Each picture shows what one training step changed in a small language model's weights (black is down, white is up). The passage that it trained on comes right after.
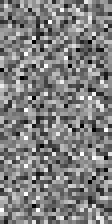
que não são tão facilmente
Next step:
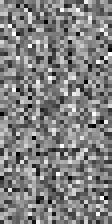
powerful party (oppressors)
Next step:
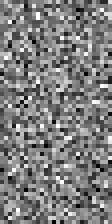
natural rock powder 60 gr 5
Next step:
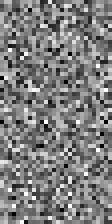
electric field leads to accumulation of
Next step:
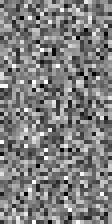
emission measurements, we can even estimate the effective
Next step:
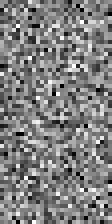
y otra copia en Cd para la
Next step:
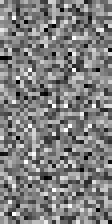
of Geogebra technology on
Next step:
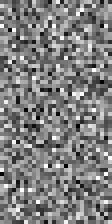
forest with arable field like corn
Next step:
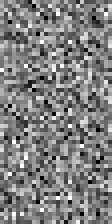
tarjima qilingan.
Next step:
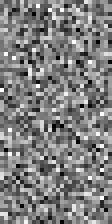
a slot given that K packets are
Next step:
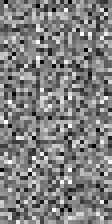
to increase vaccination rate and
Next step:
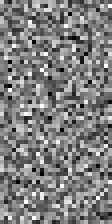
(d) decoder transforming the points
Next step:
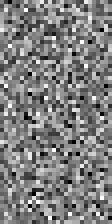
referencia, luego
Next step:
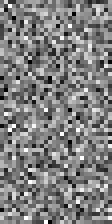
bubbles on the polymer
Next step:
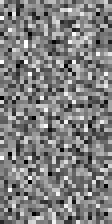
of the performance for all methods for PWD
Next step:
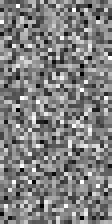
layer in a thin flexible
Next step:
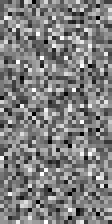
a new species from deep-water
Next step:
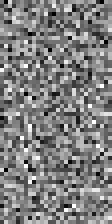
elchi jo'natdi.
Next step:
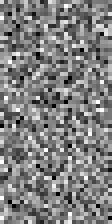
of the curvature radius, the number
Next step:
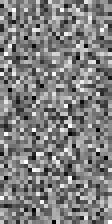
for most of these metrics. This is
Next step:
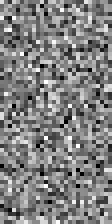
also on the $64^2$ lattice for
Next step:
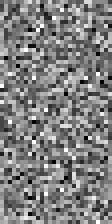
Death across the bridge between
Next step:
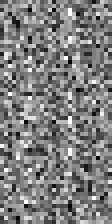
з нього відняті
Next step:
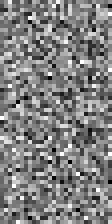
масово вимерли за
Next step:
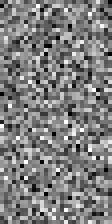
that a tunneling experiment might
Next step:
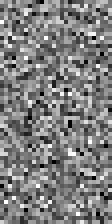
uma estratégia de
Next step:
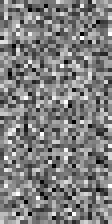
turadi. Ommaviy
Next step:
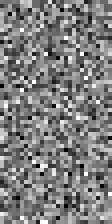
electrons (of the heavy
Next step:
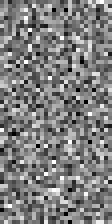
primary fluxes mainly above $\sim
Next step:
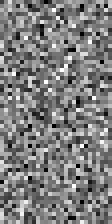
available at the author’s latest
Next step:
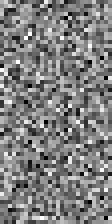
ishlash va utilizatsiya
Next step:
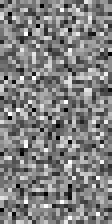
not only the accretion rate, but the
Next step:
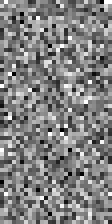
coherence *Phys. Rev.*
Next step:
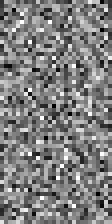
tushunarli badiiy
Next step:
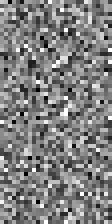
and microanalysis of composites.
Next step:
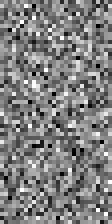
a lot of problems with regard to
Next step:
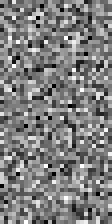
than the single word "bad",
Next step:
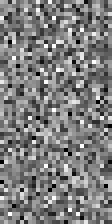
in specific contexts. We limited the
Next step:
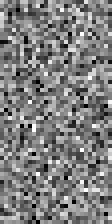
the lungs. One of the most
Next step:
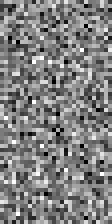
quelle presenti sul mercato –
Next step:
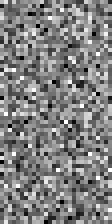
we check if the content has a higher negative
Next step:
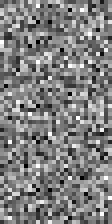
de un cuidador - Prestaciones
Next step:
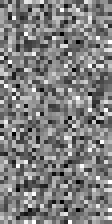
coverage and need elements such as illness on
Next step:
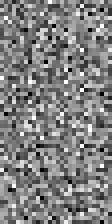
estimating the very fine sand
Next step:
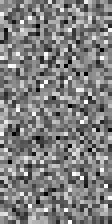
line) as shown in Fig.~1. The
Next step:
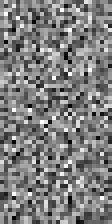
magnitude-based sparsity distribution across
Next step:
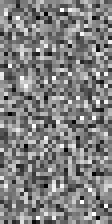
subsequent three-dimensional design and
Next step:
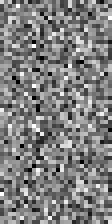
–wa can also be suffixed to an
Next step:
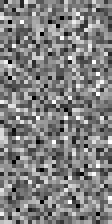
can be varied by adjusting
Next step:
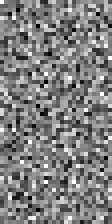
of the stroke's evolution even without
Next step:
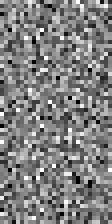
model, then, it is tested using multiple
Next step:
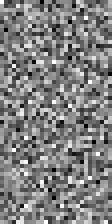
state; Right panel: necklace
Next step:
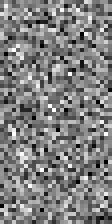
Natorp utiliza la figura
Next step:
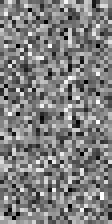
highest weights are given by
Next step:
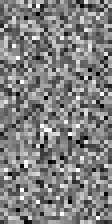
wenselijk voor het
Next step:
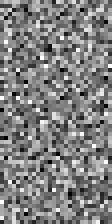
Environmental Value Impact
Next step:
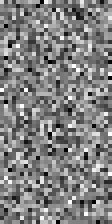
lack of detection in XRT observation
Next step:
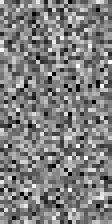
bump in $\chi(T)$ at
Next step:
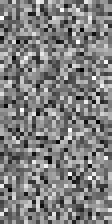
in all island types, as shown in
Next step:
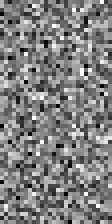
By comparing their findings with previous works
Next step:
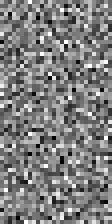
moisture content in the solid part of the
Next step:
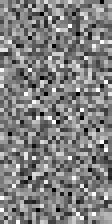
Filistin bakımından
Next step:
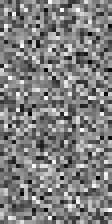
vertical en las fachadas a
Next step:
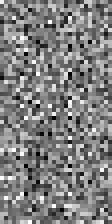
holatlar tushunilishi
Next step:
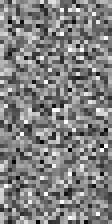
interested in the imaging pattern instead
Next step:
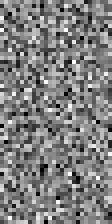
for $\alpha=0$, but are very
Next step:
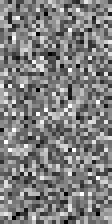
subject categories of references and the
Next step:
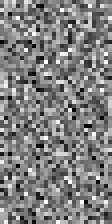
unique expression of ideas such as
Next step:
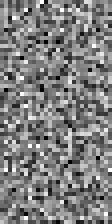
compare the respective behaviors at high
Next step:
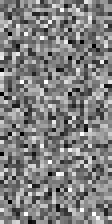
ADV tag in the new scheme
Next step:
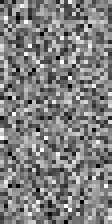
and ecosystem contexts: one is
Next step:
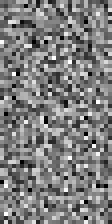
\cite{zesep94}. The
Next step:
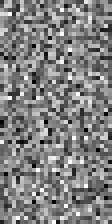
4.3W Run started, small
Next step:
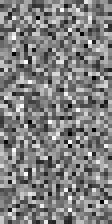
lattice generated in the high $T_c$
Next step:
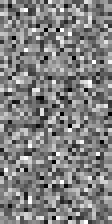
be written as \begin{eqnarray}
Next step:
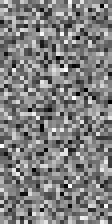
modaal inkomen en het
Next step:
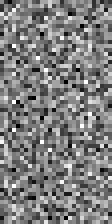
being invited to participate in this study because
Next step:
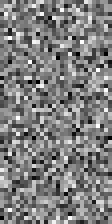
students taught Basic Science and
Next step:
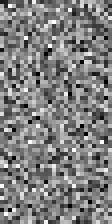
for the generated optimal magic cube
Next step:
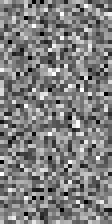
vendors are experiencing global
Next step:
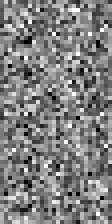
таҳлил қилиш
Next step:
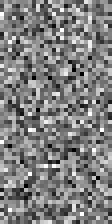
Mishra (2025) when fish were
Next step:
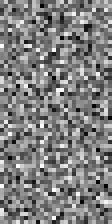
of our current observation random stage came by
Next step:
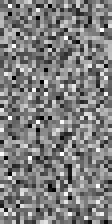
recommendations are provided to United
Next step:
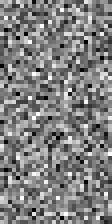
Ushbu usul yordamida
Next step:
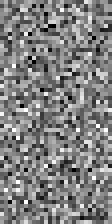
i of country j , which are generated by
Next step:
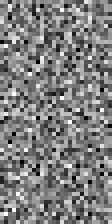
data obtained to support primary data and
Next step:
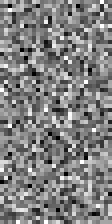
A common problem of real-time music
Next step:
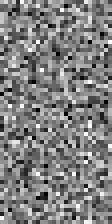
the terminal cost $P$ can be
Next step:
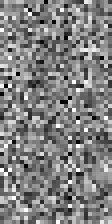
O'zbekiston Respublikasi
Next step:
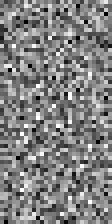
de trombose venosa.
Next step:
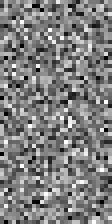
miracida. The pattern of
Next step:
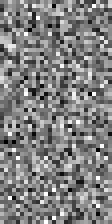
cause of cataract extraction in
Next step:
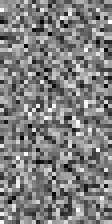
society are facing serious challenges
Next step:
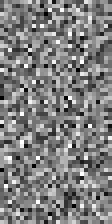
Italy (Fantin *et
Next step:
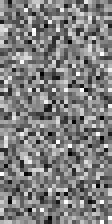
com dados) é preservada e
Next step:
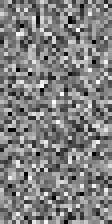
we located abyssal plain
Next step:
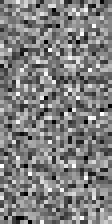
Santos y la Sierra del
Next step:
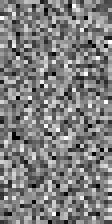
of EMS utilization for critical emergency
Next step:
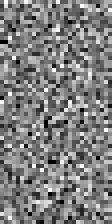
gauge groups (all these groups break
